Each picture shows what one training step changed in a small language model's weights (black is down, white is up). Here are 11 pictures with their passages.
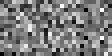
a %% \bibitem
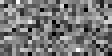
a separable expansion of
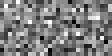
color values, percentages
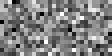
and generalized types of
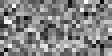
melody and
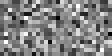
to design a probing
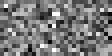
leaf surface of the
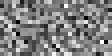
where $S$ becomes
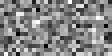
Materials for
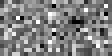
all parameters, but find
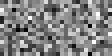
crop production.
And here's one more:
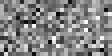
for LHCb
